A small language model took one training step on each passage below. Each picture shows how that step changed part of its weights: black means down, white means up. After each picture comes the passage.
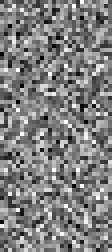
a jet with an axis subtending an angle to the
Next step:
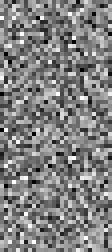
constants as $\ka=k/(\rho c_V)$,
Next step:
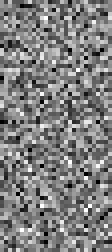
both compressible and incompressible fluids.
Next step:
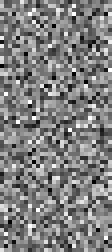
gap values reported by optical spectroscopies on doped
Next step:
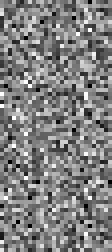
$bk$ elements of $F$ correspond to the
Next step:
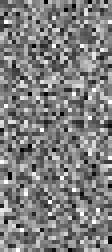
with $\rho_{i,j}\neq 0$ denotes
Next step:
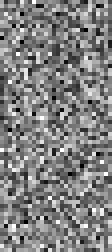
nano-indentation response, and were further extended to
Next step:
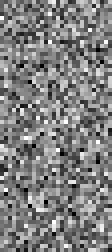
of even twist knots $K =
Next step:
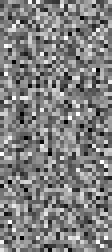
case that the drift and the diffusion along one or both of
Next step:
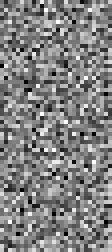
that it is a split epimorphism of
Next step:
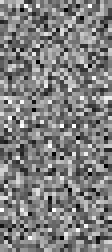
that spectral width of signal pulses is much smaller than the
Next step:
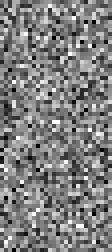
we envision policy prototyping taking place
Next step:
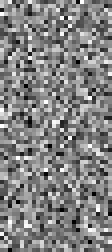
and therefore $$S_r^{n-2}
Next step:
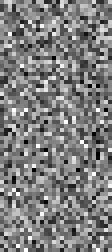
with the environment. To facilitate this interaction we
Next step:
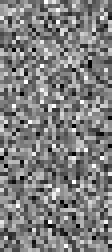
restricted to the spins~$x^{\Lambda_2
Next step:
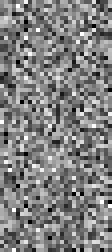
following boundary condition% \begin{equation}
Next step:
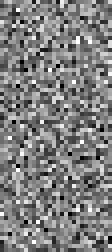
in the sense $T(ax) =
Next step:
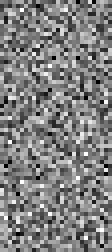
that this variety has two orbits under the action of its automorphism
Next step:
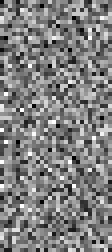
critical limitation of many discussions on AI in
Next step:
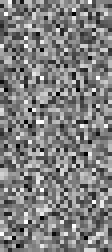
The direct $c \overline{q}$
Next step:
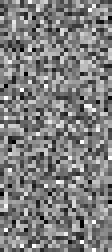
simply analytically continues $\ell\ra
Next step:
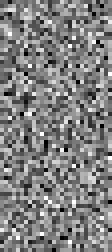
0 &\text{if } R \not\leq
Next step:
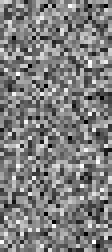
is assumed to be Gaussian distributed, $x_b
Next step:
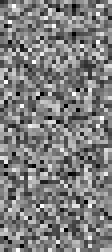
the model is run for another Martian year, and
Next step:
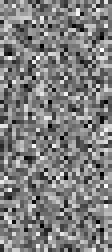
computational model. The same framework naturally extends to other dense
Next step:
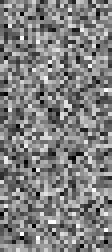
rankings too in our case. The relevant ranks have
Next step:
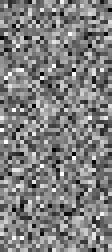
time modulation, it is subwavelength. We provide the
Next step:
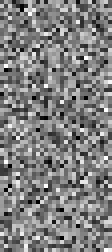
that correspond to the central values reported by the Particle Data
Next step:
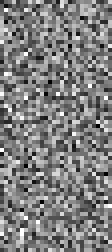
Indeed, the canonical morphism from the parameter space $B$
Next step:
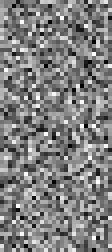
in time, and maintain an equispaced
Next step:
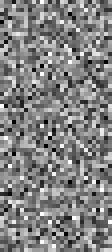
identify positive and negative cases, a critical aspect for
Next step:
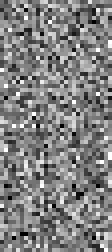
of DSNT} For comparison, we remove
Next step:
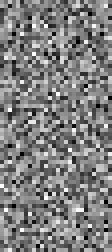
on $P$, that is, $T{\pi
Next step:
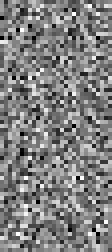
also part of the program ``Investissements
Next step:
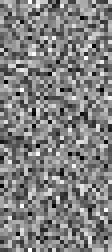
paper offers a comprehensive analysis of the factors
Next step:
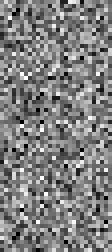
down the dataset. First, the collection is limited to
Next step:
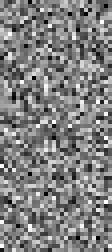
unstable numerical solutions; the reason for this was explored in
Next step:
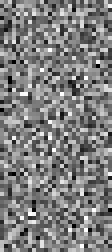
J = \int_a^b \left(
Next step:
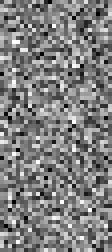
and the other using the ground-truth
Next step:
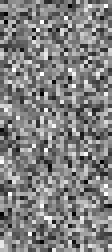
extends to much greater negative velocities, hence the characteristic
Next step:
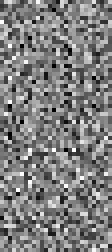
network architecture with high computational complexity. To overcome these
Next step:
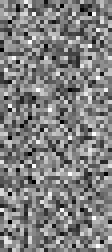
coupling between DE and CDM, i.e. modified
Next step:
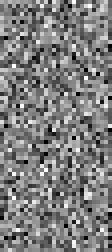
& \textup{description of Seifert form
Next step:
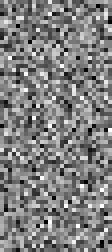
fidelity term. When we add the increment vector
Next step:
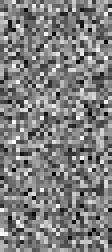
$O\subset \C^{2}$ appearing in
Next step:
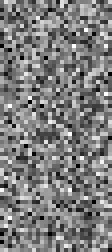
into account the signatures of all possible fibre bundles over
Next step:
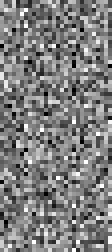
\App \TermT_2
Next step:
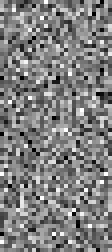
limit. Measurements are at zero external magnetic field
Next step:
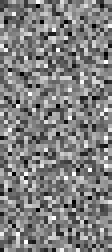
Define the quantities $\alpha_x^+$ for
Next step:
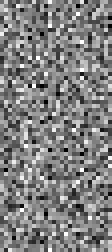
por exceso. Doce de ellas
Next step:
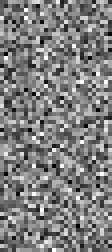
The advantage of this model is that its basic assumption is stable
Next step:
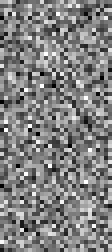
types of balls, namely the classical sampling without replacement
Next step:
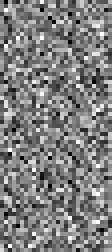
has studied these questions and some more general questions concerning the
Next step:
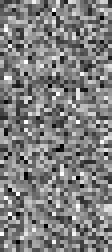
It is interesting to see the similarities and differences between
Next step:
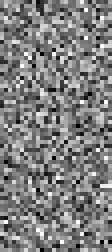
field selfinteraction results in the separation of
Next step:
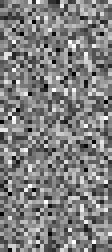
notation shares the same meaning as "maximal
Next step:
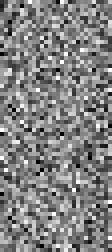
description, and \# of Facebook
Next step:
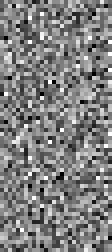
see also [5][6]) and in a cross section
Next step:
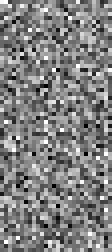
notion of metro equations bears a close relationship to
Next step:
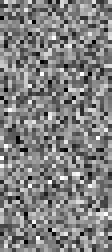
entire sky. The {\it Gaia}
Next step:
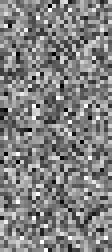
findings in a squeezing experiment. The
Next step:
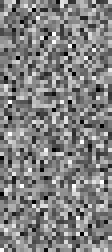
protocol can be repeated to reach a high success probability.
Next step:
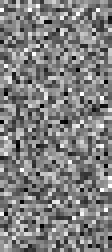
damage modeling approach that has been used to simulate
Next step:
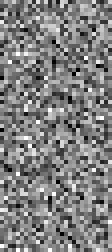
decays of neutrons in the most tightly bound
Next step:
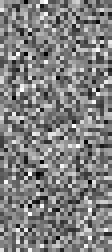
and E. Radu, %``Rotating
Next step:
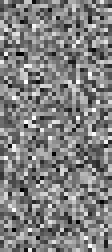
are included as supporters might express excitement for
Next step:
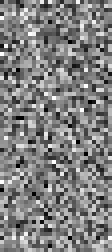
their versal deformations}, Geometry and Analysis on
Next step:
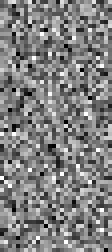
and mechanical migration. This framework allows for the
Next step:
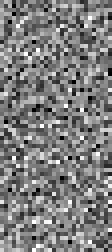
\le p,q \le \infty $
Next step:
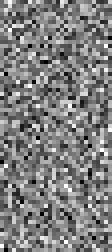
cloud. We posit that this architecture's
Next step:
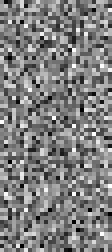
\end{align} where \begin{align}
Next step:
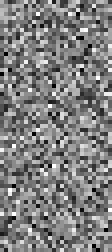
derived by this vanishing NG boson mass. This
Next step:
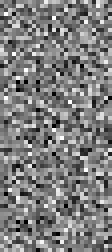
professional genre (unassisted
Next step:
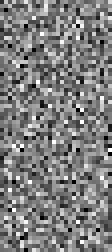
\, \hbox{if $\deg(\beta)\neq
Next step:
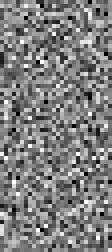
O7-splitting. When $r$
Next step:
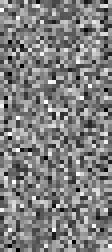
the minimal element of $N$, then we have seen,
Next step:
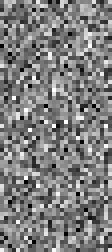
occurs, which appears as a sudden peak in the
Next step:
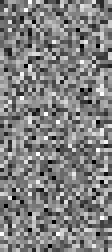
same construction. In this way we obtain the quantum
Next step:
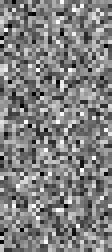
are connected by an edge.}\bigskip Consider a probability distribution
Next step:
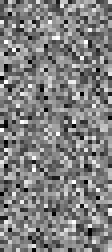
how the average output $\bar{x}(t)$ at
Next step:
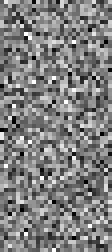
modeled as a superposition of $m$
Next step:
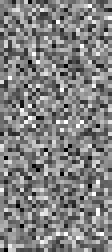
first identity is the Wronskian relation of
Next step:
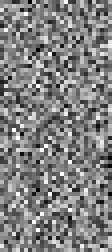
edge and retains only bidirected edges,
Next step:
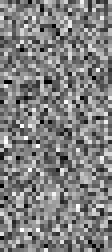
target densities. It captures systematic uncertainties from noisy
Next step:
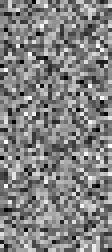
to have the analog of Theorem \ref{thm0}
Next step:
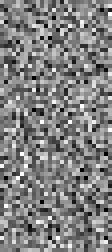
a crossed square ring extension $(\d)$ of
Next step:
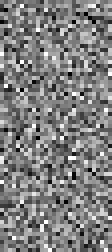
Then the curvature $(\dot{\varphi},\beta)$ of
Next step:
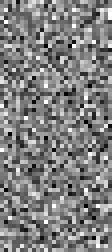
null vector at $p=(u,v)$ is
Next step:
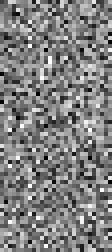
for $w\in W$ we have {\it
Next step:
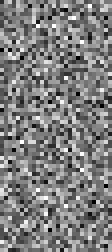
perspective the new radioactive facilties.
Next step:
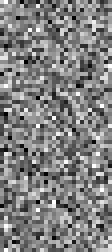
universe has now been confirmed by several independent observations including
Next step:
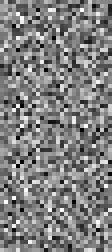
state the main result of the distributed optimization control.
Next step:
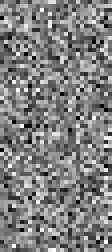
we have that $$q_{sn}\forces
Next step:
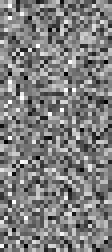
of the RF signal in the scenario, the nonlinear propagation,
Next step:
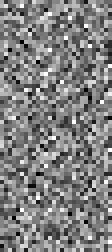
Madras, India. \end{document}
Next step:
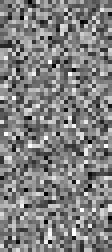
a $\nu_3$, while the other flavors
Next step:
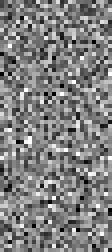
$\alpha_3(m_Z)$. Our final results
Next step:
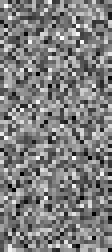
of Nice and the Treaty of
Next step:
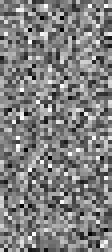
heat appear similar to what we obtain here from canonical quantization
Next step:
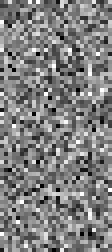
quantum imaging combined with metasurface modulation is more effective
